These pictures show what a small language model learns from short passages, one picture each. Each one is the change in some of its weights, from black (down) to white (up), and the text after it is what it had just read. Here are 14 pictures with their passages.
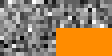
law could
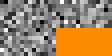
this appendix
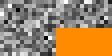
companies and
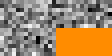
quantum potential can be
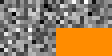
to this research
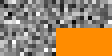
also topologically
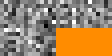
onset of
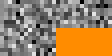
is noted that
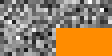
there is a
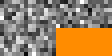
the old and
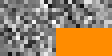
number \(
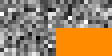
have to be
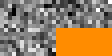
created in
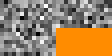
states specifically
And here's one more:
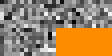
their brains
